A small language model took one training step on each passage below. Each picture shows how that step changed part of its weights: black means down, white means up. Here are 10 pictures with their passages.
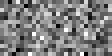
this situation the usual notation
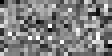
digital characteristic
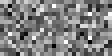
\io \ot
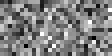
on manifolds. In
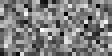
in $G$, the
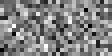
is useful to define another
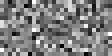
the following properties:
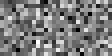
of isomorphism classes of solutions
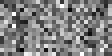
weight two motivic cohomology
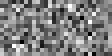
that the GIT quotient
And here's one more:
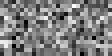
integrate by parts,
